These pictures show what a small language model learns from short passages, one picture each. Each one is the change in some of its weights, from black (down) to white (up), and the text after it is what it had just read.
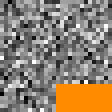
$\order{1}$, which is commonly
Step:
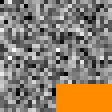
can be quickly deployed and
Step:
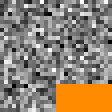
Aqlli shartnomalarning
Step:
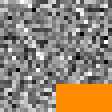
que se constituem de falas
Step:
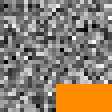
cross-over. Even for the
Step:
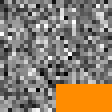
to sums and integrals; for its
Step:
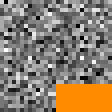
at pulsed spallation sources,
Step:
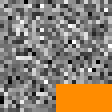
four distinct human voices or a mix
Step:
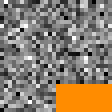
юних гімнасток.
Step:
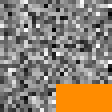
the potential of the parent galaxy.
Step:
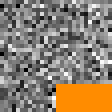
and LSTM, trained on
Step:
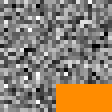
va pul bozori foiz
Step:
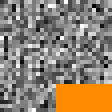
what extent the results found for the
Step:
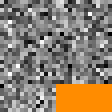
собранная информация
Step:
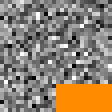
mo'g'ullar Termiz
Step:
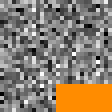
separate local inertial frame.
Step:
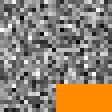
olimlari jigar sirozi
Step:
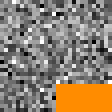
defection has an advantage over the state
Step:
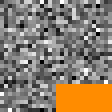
Eq.(1) computed using the fit
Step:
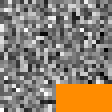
la UIMN es extensa,
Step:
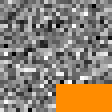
gerar graves consequências para o
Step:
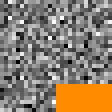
de Torreón, ubicado
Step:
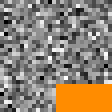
of QCNNs before and after the
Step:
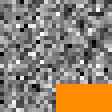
*Journal of Advanced Research in
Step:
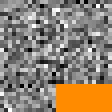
de la educación superior radica en
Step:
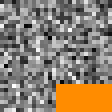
on the order of the gradient energy at
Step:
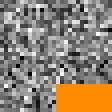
e entender melhor as pessoas à sua
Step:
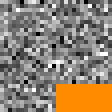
first-order, single-cross,
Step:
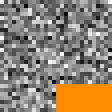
algorithm as a deep neural network
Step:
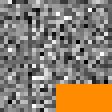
bir marta sugʻorish
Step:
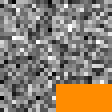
compte des produits et charges
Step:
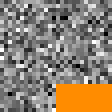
sent to the software interface. A
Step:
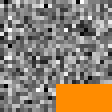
tension models particle freezing depends on
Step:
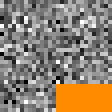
olması, istişareye
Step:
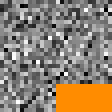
реактивной мощности на
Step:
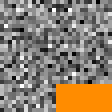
suggest that the greater genetic diversity
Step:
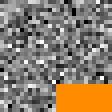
$\chi$, respectively. In this approach,
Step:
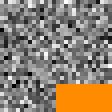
to $\rm NO_2$ and
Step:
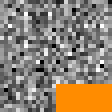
the two self-consistency schemes to study
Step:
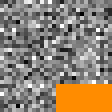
To improve the Monte Carlo simulation efficiency
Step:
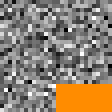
времени у Алексея.
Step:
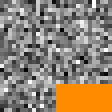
Sozialpolitik wieder
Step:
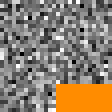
effects in the phase diagram, widening
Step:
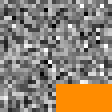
this subspace we then can expand the
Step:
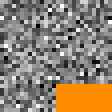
in specific ways, reflected in terms
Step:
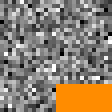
el patrimonio es una
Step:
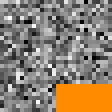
Including irrelevant events may
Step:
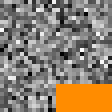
reveal the existence of two competing mechanisms
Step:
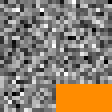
propagation of surface polaritons along with
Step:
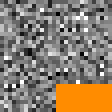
xabarni dekodlash yoki
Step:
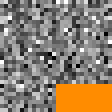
components (synthesizer and
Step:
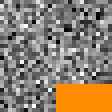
at the literature to explore the properties of
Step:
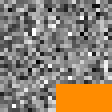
in the spectral analysis to calculate the
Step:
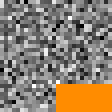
the Euclidean geometry can be
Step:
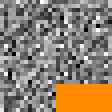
that time. \section{Results and
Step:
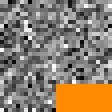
do ato de degradação,
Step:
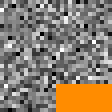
the perspectives of constitutional
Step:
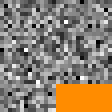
qualitative signature of the absence of
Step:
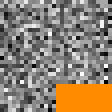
the scaling limit to LL exactly.
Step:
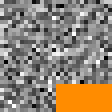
т.е. не процесс
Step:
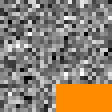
FREITAS, Letícia
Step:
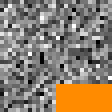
reconhecer como tal e a
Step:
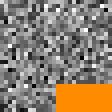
beaucoup. Il
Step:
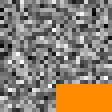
as ChatGPT as tools for
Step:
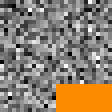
exhibits a simultaneous increase. This further
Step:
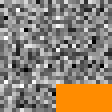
Clones to Create Highly
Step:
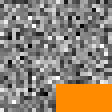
edge, it results in unconfined
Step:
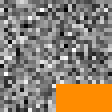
momentum and spin of the ingoing and
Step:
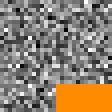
the SI). The spatially
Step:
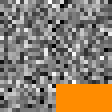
the maximally localized states, which
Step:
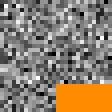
pengembangan sepak bola di
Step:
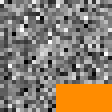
transition zone under reduced compositions
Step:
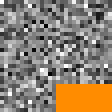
manifested by the changes in
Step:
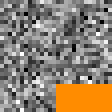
\begin{abstract} In this paper we
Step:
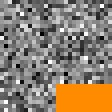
me'yoriy –huquqiy
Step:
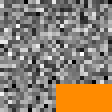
Universidade de Brasília.
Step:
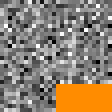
N. Miyoshi, B.
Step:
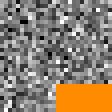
points with rectangles ({\sf
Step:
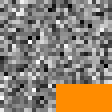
peaks in the FET resistance which
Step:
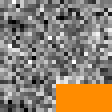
на існуючу потребу
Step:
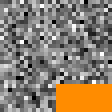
fluid, ever made in a
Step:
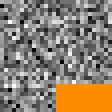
wrote. Thus, we argue
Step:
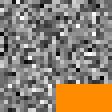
sexo masculino,
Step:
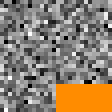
eshitishida nuqsoni bor
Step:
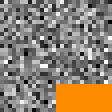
fría; siendo ello así,
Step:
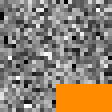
first epoch, but the flux
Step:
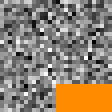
words:** forming reading
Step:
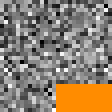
appropriate subset of the Markarian
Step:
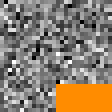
Halimah, Munawir
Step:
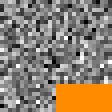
de conocimiento se encuentran
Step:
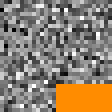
our spectroscopically defined SN sample
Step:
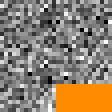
ORAL CONTROL DE
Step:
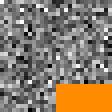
proposed to explain the LSND
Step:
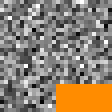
exception handling, referenced
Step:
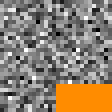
angles. Here, the pair weights
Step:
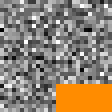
corresponds to reasoning about the concrete
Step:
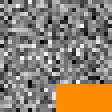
geometrically caused decay of the spin
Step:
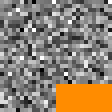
and fracture permeability; for more
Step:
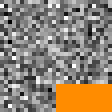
questionnaire nursing stress scale and
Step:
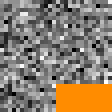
is dependent on the product of the parity
